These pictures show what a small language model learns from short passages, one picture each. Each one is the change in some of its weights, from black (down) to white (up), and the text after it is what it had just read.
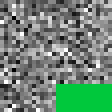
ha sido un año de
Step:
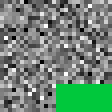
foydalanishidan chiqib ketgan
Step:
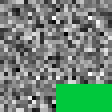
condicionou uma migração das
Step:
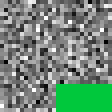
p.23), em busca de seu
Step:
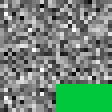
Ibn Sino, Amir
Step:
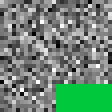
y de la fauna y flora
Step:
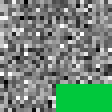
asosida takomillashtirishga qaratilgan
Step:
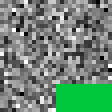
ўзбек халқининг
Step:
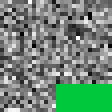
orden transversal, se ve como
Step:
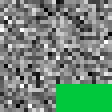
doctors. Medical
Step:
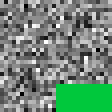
тіла понад 30
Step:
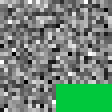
AYUSO, J.,
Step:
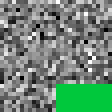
contemplasse esse
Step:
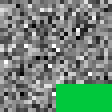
условия $P_{нов}
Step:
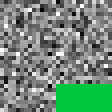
(*pure theoretical translation
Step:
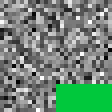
microáreas de la realidad
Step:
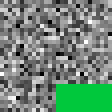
munosabati; ya'ni
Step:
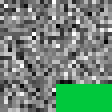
lo que se resolvió que
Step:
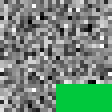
орієнтація на
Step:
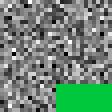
A komplikuje się
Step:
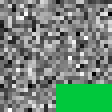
limitaciones de acceso o
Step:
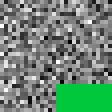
von Seiten der politischen
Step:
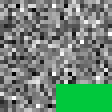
Pesca y Acuicultura
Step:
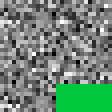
estudio. Tabla 6.
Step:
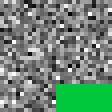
o público. Ello
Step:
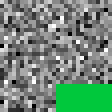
чиқиш мақсадида,
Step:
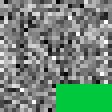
гармонического баланса
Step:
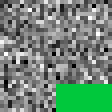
adaptée aux besoins de
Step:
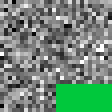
meio das reflexões feitas
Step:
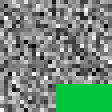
more effective and economical
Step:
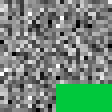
лиц, виновных в
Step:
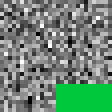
Angliyada pedagogik ta'lim
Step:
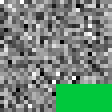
representantes del oficialismo
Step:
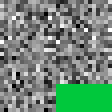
dos autores das obras avaliadas
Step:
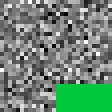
Fayz Bayhakiyning
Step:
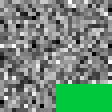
infection, antifungal
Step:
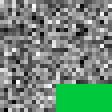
y Brix, debido al
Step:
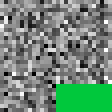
омилларига эга
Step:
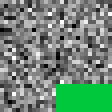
de riesgo de escalabilidad
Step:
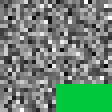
cidades (ERGAZAKIS
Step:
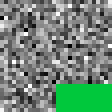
людини має дуже
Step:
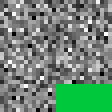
peculiarities of Rosa
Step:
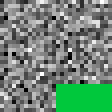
Abu Zirg'omlar
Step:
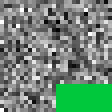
tried to characterize
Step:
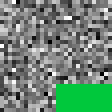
Pensilvania por los
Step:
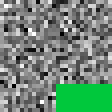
da admissão, cada vez mais
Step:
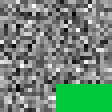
to interactional problems and
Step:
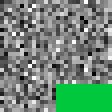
asosiy rolni albatta
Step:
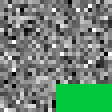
(dirigida por el prof.
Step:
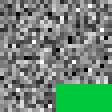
и способы получения также
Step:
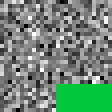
etiladi. Shu bilan
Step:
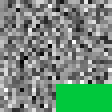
persistentes, inicialmente
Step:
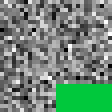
yozuvi oxirida boshqa
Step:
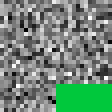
в виде обучения уходу и
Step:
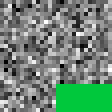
del área de diseños para
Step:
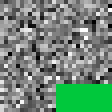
цінність. З огляду
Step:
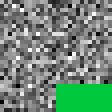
Donald Trump em
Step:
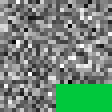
NAMCO Entertainment
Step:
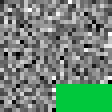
mass balance interpretation
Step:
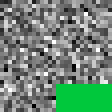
originados pela posição social dos
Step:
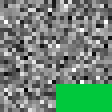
ve hassas terazide
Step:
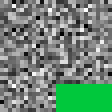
mavzular "Boshlang'ich
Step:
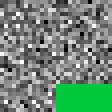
de urgência e outras ações
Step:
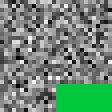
visi dan misi perusahaan
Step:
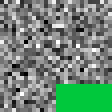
the modeling of speech activity
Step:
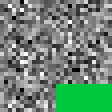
MELLO, Alvaro.
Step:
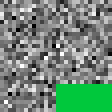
videoconferencia que permite
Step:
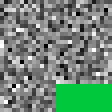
of Multidimensional
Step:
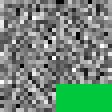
atividades do conselho foram
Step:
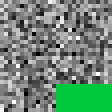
равишда бериб
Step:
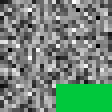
shaxsiy kompetentligini rivojlantirish
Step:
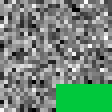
идет об уважении,
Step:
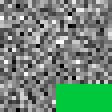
sociaux ainsi que de
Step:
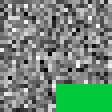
nashriyotlarida uch marta
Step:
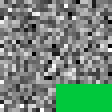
№4. Anderson, C.
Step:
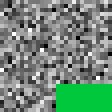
لثار الخلافات
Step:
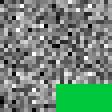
Darhaqiqat, haqiqiy
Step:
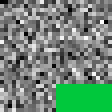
» dans cinq autres
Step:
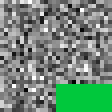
KPIs. What's the
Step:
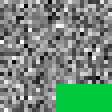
the severity of the obstruction
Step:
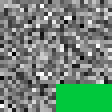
Silva *et al.*
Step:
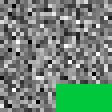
7. Moliyaviy xizmatlar
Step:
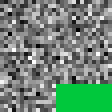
sariq va boshqalar).
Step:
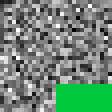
da doença. Metodologia
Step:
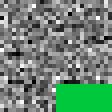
*Ушбу мақолада
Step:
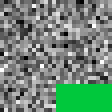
önemli bir eserdir. Bu
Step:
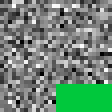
Y. Epidemiology of
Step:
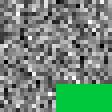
va axloqiy kamoloti
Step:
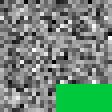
de lista de bolsas,
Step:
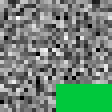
Аватков В. А.
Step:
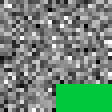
day for stocks &
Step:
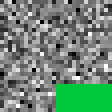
guruh bilan ishlash,
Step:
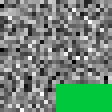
va kamsitishni oqlovchi
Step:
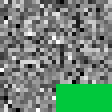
del riesgo de exposición a
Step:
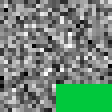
profissional da educação, suas
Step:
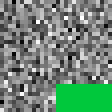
Ces informations sont publiées pour
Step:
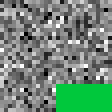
бериш мақсадга
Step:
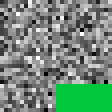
босану тәсілі
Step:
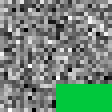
seriemorderne til
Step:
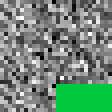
no funciona, aparecen
